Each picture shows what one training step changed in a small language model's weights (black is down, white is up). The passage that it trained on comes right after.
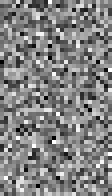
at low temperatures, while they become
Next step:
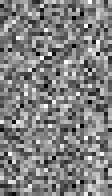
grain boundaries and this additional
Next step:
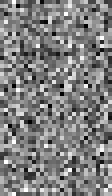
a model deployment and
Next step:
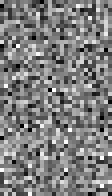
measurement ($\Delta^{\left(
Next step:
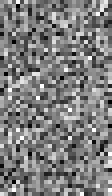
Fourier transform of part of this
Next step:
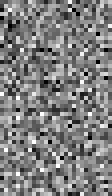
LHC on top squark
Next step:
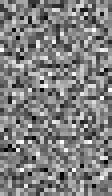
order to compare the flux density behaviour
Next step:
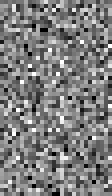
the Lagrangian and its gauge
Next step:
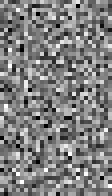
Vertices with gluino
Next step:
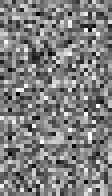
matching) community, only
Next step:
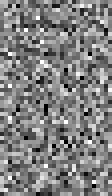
a metallicity dependence, we
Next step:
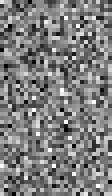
evolutionary tracks. However, different
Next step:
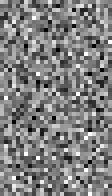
and the CERN theory group, where
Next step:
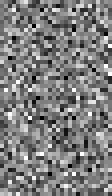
all of the combinations above when the
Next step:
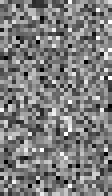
as seen from (here $\Psi
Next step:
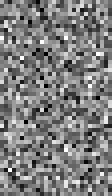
solutions are not defined and we thus need to
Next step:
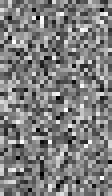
For decoder-only
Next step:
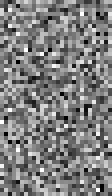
an extensive set of usage
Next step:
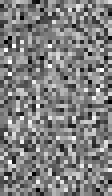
charge and spin correlation functions. This
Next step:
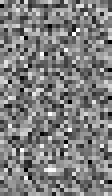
(Figure 7) could not be observed
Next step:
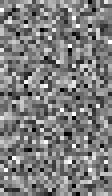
\right)-\left( {\frac
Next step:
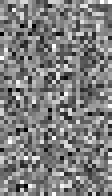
GPa by Chen et
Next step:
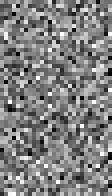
for a given energy of the system. We
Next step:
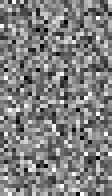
property that they reproduce the
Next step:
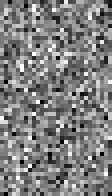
computation is a routine part of
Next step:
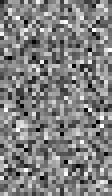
data, using convolutional neural
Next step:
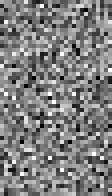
temperature and wind speed under
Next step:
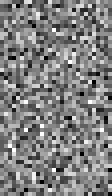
on the group manifolds from the
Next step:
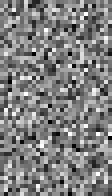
non-overlapping condition $d
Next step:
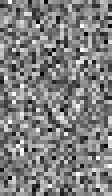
targeted lead wall
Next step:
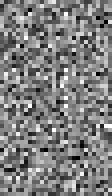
project under strictly identical
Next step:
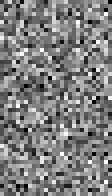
for EBL constraints as done
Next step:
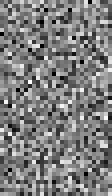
commit message and code
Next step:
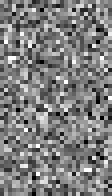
so that the relations between them do
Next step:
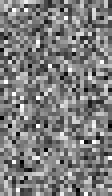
indicate whether a solution in a
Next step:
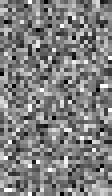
excitations in dissipative
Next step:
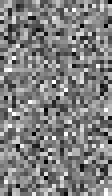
transform the one-forms
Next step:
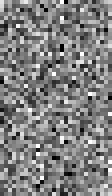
twin-wire can be
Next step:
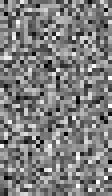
the mean first three formant frequencies
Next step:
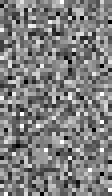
is notably weaker than the
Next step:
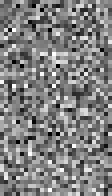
lower edges of the energy
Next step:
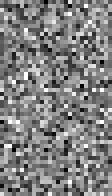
de Gruyter.
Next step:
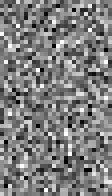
The symmetric contribution constitutes
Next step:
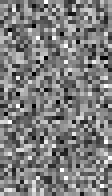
the first disclosed implementation
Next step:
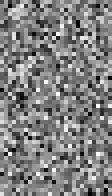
the random walk, we start
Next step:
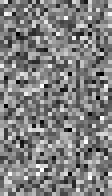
$M=100$ times assigning
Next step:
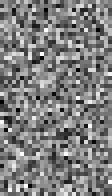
International Conference on
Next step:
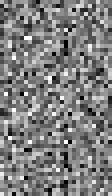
interacting with a quantum field
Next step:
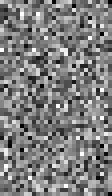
under it is an elastic
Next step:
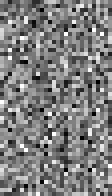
gauge field may not cause any
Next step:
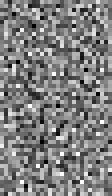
user-defined DPM for
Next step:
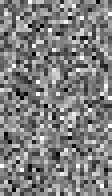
between subvolume $i$ and the
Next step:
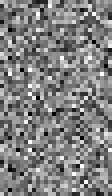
combination of the two reverse
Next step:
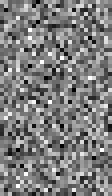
universe. At temperatures
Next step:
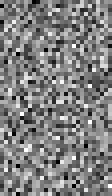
binary merger and the
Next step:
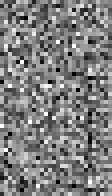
C. Zhang, Quantum
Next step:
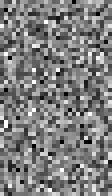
in the representation theory of Yangian
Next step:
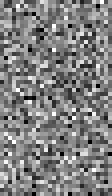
considerations reviewed in the previous
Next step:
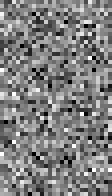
detected in positions
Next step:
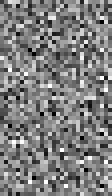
most direct measure of the stellar mass
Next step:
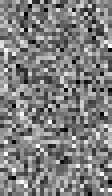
As one can expect, the access
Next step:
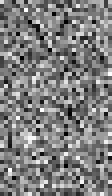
have recently finished a
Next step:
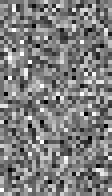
the fluctuation in two
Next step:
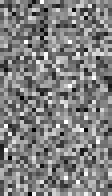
Norm change and issue
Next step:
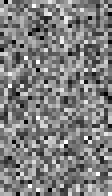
theoretical analysis will have to take
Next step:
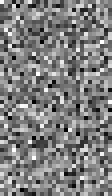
with a chain coupling structure as
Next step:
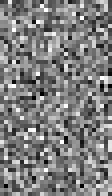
a beam-splitter
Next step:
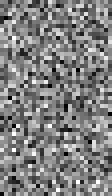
but non-zero Fourier
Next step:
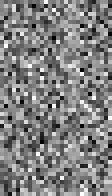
the bulk space has a signature
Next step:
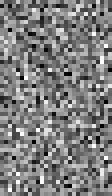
bosonic system [10].
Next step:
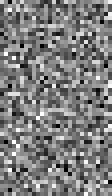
stay at current state: \\
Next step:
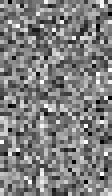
matter component violates
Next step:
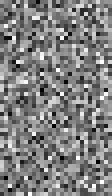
in most bottom-up
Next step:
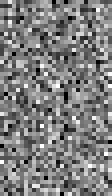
least in principle, be
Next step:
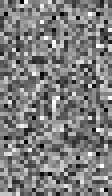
as well-settled and thin
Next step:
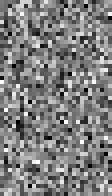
oral inhalation, while
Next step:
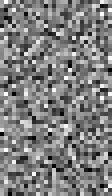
\end{equation} where the parameter
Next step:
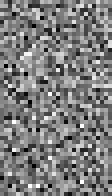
us that: \begin{equation}
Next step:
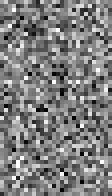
such low amplitude that systematic
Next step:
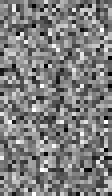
the next block. In
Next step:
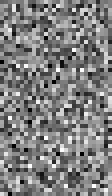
the effect of constant driving
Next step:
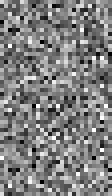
training of the binding node
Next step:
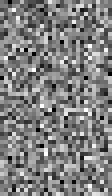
symmetry potential can be expressed as
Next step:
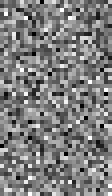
the nineteen links of
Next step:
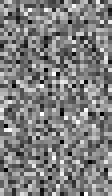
A grant agreement from one
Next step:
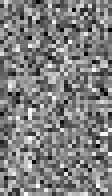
exactcolors not be able to
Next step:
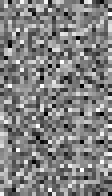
of an atom from the interface can
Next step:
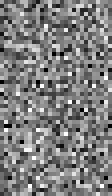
constant and homogeneous magnetic
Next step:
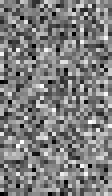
continuous spectral coverage and
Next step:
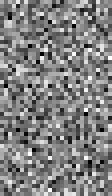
of the SFFs, while the
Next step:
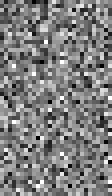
same fashion as human
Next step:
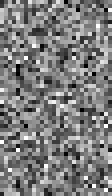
as we run the simulation, up
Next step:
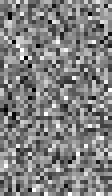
of even lower mass, down to 1
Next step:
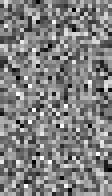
except for the ground mode all
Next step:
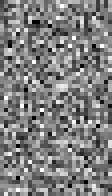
of 3D MRI scans from
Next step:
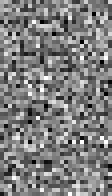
a death rate of: 0.2
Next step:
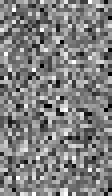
this case the need for expressing
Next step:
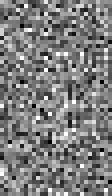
altitude changes for
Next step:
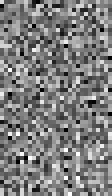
line), and C,G type
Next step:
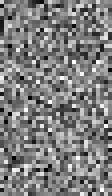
number of parameters to prevent
